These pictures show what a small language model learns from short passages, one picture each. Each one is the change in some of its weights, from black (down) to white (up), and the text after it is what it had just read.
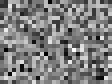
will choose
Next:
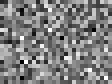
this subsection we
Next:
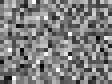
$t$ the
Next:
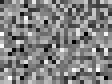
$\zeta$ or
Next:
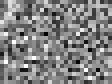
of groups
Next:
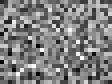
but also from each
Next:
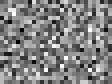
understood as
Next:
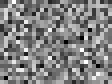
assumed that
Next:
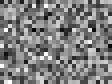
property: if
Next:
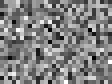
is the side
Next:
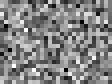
feedback and
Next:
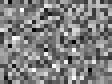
interactions in
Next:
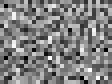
proceed by
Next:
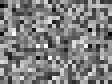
are independent standard
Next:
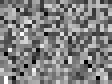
radio galaxy
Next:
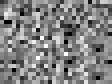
all the summation
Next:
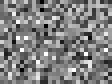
n$. Therefore
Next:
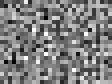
experimental data
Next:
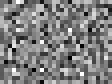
\ee \noindent
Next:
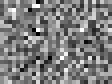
a localized
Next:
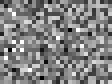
comes from the
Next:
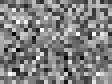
But then
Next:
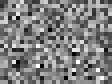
to ensure two
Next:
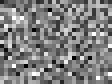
V$, and the
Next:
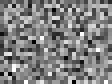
like algorithm
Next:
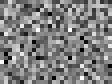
with $\dim
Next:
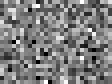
a site.
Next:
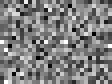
connecting it
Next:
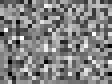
components of
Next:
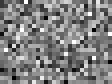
direction is to
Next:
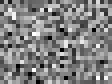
concentration of
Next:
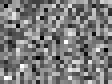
sum of all
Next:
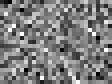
though there are
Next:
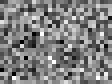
and reserved
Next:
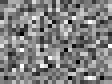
and results in this
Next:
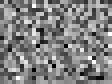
nonlinear sigma
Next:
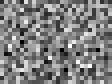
vector are therefore
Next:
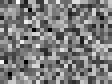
the tails
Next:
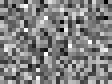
an abstract
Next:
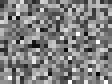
to $X$
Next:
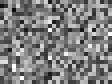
are determined by
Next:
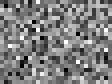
test for the
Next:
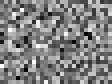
several of
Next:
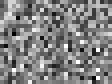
of this observation
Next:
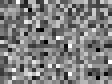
the game,
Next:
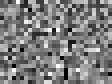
the top and the
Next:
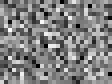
fields on
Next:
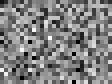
et al.,
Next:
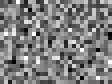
the output data
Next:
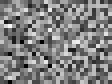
as well as
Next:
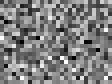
two photons from
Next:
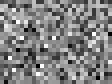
Based on
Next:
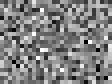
for 4U
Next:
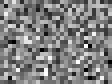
map from generalized
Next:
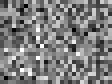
our survey
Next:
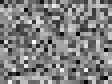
look for small
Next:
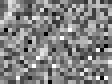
of compact simple
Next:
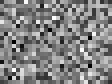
mesons with
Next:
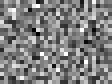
a system of equations
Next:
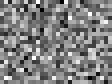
an inverse power
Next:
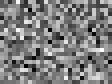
the sides
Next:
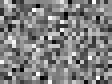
conducted one
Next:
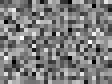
v \equiv
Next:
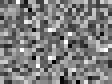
the equivalent
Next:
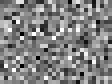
\right) =
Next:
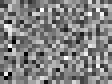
algorithm using
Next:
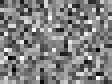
its inverse.
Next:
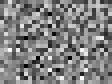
with $e$
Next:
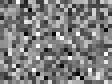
the rapid
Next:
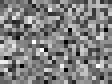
exponents of
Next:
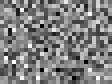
system. The
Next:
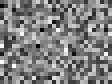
are two main
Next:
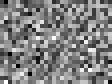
by defining a
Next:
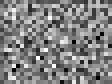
performed in
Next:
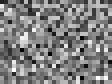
multiple methods
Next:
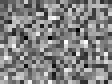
second expression,
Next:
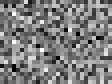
systematic study
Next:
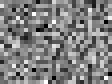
c c c c
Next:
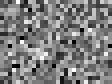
the bare
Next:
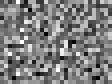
the type of
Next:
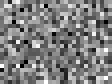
times for energy
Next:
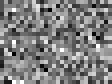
tensors of
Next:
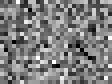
the sexual
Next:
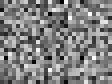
an abelian
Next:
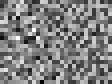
to right transformation
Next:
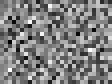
in Fig.
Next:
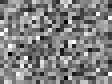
and the only
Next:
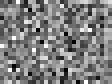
the numerical
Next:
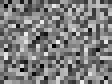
set ${\rm
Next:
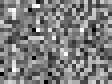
a closed
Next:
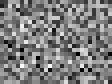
would be equivalent
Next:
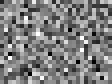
$\phi$ between
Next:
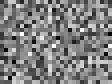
have considered
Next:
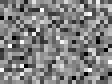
formulation used
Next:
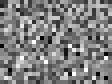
would correspond to
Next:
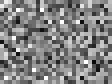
ports |
